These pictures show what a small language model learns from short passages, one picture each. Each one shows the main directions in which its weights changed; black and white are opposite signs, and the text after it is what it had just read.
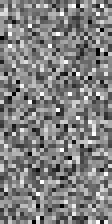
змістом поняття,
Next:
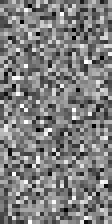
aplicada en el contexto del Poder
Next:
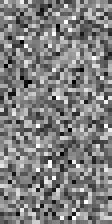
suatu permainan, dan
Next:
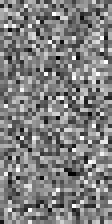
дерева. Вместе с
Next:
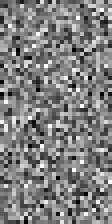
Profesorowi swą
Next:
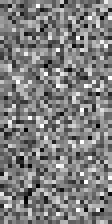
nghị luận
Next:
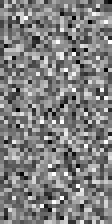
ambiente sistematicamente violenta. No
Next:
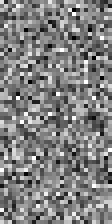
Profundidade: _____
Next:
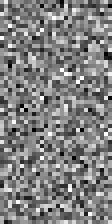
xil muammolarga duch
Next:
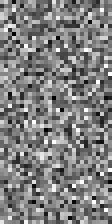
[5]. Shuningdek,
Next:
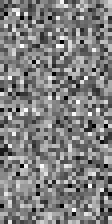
процесі судового захисту
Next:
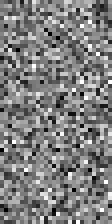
bet шакилланиши қиз
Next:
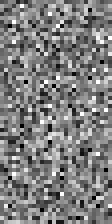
siydik ajralishining
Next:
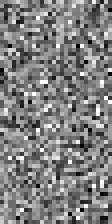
población y llega a ser
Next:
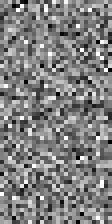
asoslari va istiqbollari
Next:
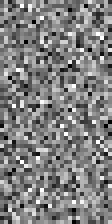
servicios federales -
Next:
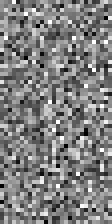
Структура W-Net
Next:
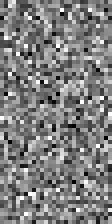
ileri hedefleyeceğini
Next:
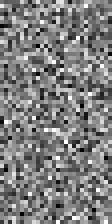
mana shu tuyg`u,
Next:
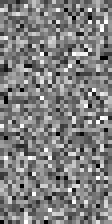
активності жінок зрілого
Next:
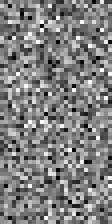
ta’lim jarayoni tashkil etish; -
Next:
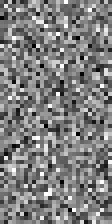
sabablari va oqibatlarini
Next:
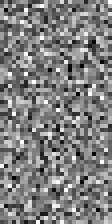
kutsutaan myös
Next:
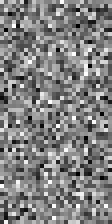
ensured that the audience was
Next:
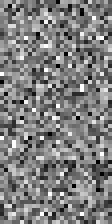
qilib ko'tarishga qaror
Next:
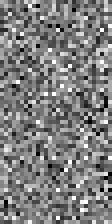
considerada a primeira decisão sobre o
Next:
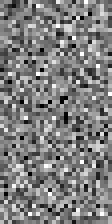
валюты. Если до 2014
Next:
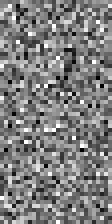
pH ácido en el entorno
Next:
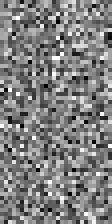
таулы аймақтарында
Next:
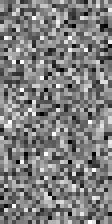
ekin sifatida ya'ni,
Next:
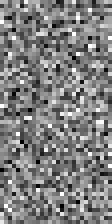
Ni lo suficientemente fuerte
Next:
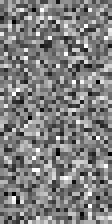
ecocardiograma con los
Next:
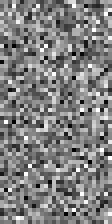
Policía Especial (2020).
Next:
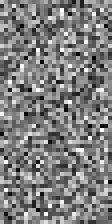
nakon otpusta –
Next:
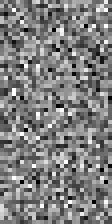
L.; OLSON, C.
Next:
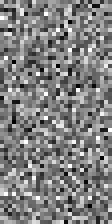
Bu karşılaştırma,
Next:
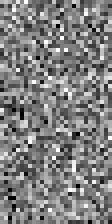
fan va innovatsiyalar vazirligi
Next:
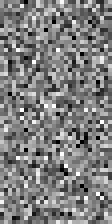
D.; GIRÃO,
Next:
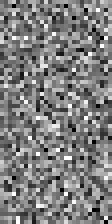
imkoniyati. Maktab
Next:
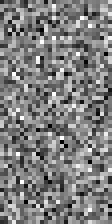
increasing the efficiency of
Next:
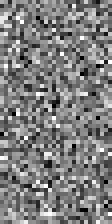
Abdullayev Zafarbek
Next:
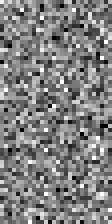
Аннотация: В данной
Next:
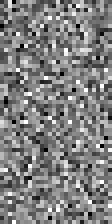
leur réponse personnelle afin
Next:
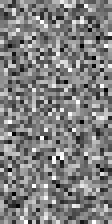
краєзнавчий та
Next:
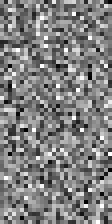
suv havzalaridan (63
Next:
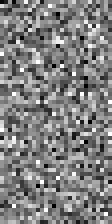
Death and the penguin:
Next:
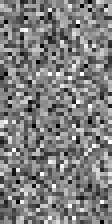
provocaron pérdidas de
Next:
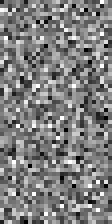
[1] виконання нових
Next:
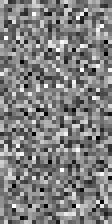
para a educação em direitos humanos na
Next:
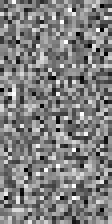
concepção da língua usada na
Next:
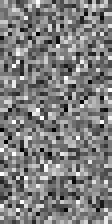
meni visol onidan mahrum
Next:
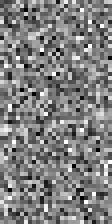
de los pueblos amerindios es
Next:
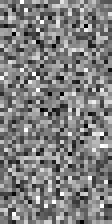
Mega Prepúcio
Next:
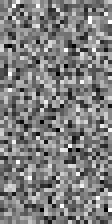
krediti muammoli deb
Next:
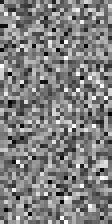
розуміє цю назву
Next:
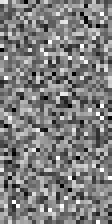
für Standorte auf reinem
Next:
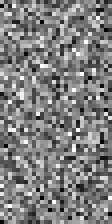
сравнить с традиционным
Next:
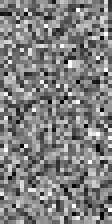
цитирования: Шкель
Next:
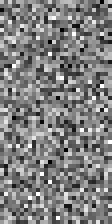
المنهج. هذا ما
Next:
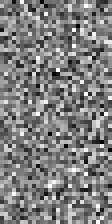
recto, aumento del tercio medio
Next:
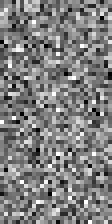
which grammatical constructions are
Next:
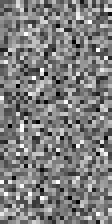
guerras ou acordos de
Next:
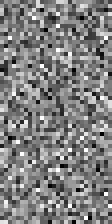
cultural, fauna e flora,
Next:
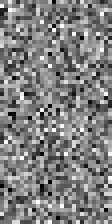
ma'rifat axloq
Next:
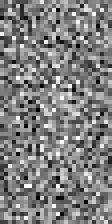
infeksi pernapasan bawah
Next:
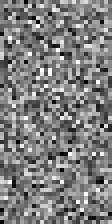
nguyên quán ở
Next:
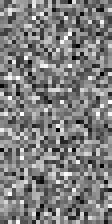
and apply knowledge
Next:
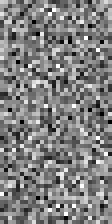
managérial spécifique aux
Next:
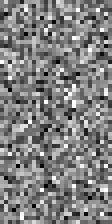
здоров'я. Вплив
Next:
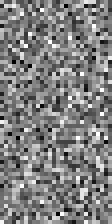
яратиш, маданият
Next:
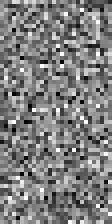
zupełnie na obrady
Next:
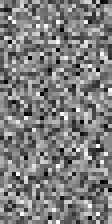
ўйин фаолияти,
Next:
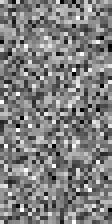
model of the process of stabilization of
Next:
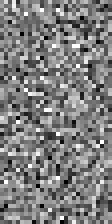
fundacional de São Luís.
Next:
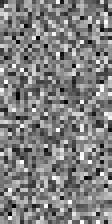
tecnologias na direção da sustentabilidade
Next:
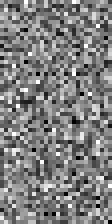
18. Uluslararası
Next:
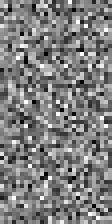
dit vervolgartikel wordt
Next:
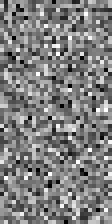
desafió la teoría
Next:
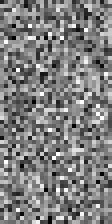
5. Xajieva F.M.
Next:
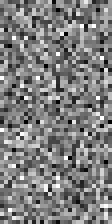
Respublikasini yanada rivojlantirish bo‘yicha
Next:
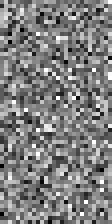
moddalar o‘zgarishi
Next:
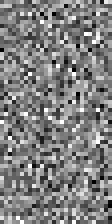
й наділа, Кажуть
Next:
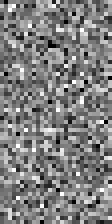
asociados varían en función
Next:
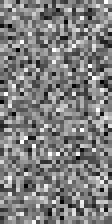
uygulamaları ile
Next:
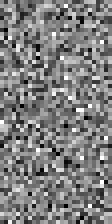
sendo substituído por uma visão
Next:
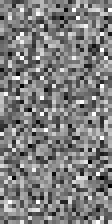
відповідальності університетів
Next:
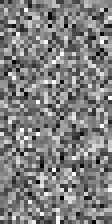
la propria ¹⁵ Henrik
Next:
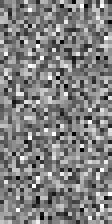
eficientes de seguridad, cada una
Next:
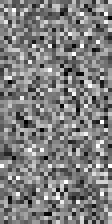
кўрдик. Биз
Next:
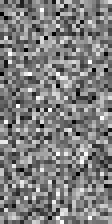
atas pertanyaan yang
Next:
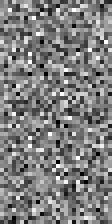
mint ahogy az
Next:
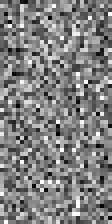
zur Sonne [AE]
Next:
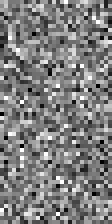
will allow agricultural
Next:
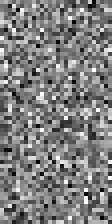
dilakukan evaluasi terhadap
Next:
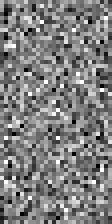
судга шикоят билан
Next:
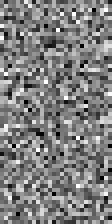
areia (EA) parece ter
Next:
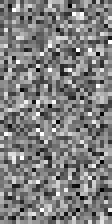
en la planimetría, y de
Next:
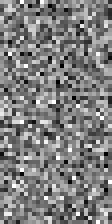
verleende financiering en het
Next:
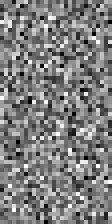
un 15 % con respecto a la
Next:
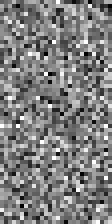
impiden el acceso a
